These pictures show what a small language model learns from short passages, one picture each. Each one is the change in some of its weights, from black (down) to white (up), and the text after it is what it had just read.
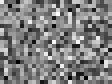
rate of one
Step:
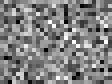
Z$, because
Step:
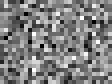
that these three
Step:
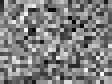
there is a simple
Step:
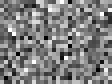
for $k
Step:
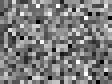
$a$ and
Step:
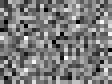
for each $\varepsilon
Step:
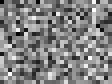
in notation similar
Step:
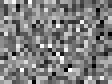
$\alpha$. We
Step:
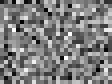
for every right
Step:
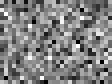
multiple of
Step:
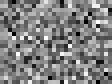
both $u$
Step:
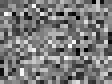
the difference between
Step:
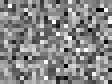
induces an
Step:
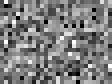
whose existence is
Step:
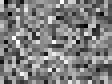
being subject to
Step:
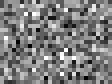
property that the left
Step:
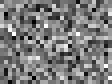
that $A =
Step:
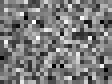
called maximal
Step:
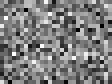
no monomorphism
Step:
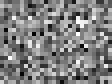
exists a non
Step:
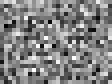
as follows.
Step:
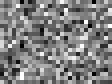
via the
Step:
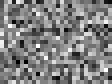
the right hand
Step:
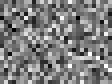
paper provides
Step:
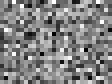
This version
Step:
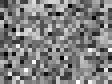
be used for
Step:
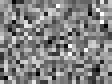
in $z$
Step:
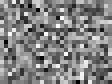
corresponding to the local
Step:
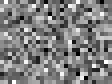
spatial index
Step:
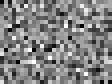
orbits under
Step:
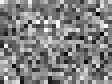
form restricted to
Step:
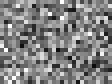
a diagram of
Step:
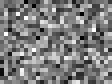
the simulation
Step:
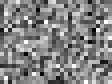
a separable
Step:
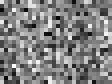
to a section
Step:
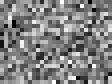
the assumption
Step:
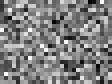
We note that
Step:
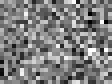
the canonical
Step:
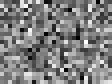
ring, is
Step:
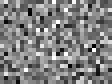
Assume, by
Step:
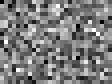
it is clear
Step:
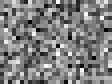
R is normal.
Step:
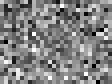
bundle on
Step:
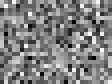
point. To
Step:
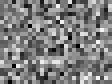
the early
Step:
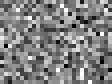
Through the
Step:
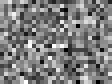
In this problem,
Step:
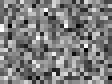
the service
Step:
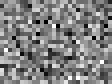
restriction to the
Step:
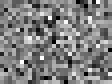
in \S3
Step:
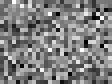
$H$ is
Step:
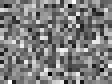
denote such a
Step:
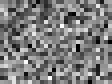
solution in case of
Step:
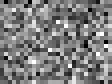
and $\ell$
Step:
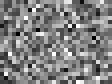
$$ where the sets
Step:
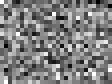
regular spectral
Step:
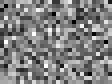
only requires
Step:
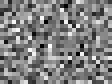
The linear systems
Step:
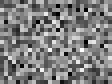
$I$ is
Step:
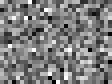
M$. Then we
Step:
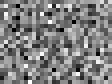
low order of
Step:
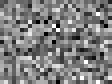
is its restriction
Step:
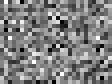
differential equation generalized
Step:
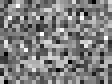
be its value.
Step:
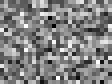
any triplicity
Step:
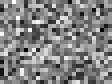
the connected components
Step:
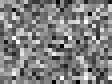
approach to this
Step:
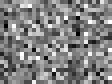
\mbox{ or
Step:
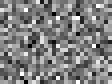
\item any of
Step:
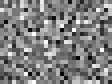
an automorphism
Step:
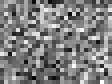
for removing
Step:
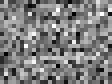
one does not need
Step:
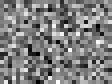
must hold,
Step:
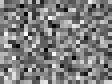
assume that those
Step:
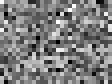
beta process as
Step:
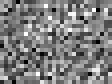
reflected in
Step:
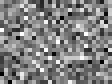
state space
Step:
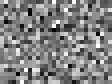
Assume that
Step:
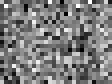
to the graph of
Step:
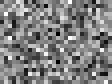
treated as
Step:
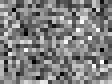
connected to the boundary
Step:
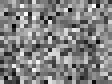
to show that
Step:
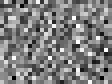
view of
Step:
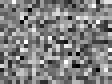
from the integers
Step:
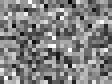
to a constant that
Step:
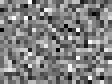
Then we can
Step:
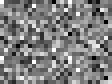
element $\varsigma
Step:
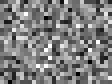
found for
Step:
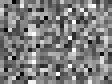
and %
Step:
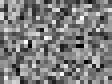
close to the
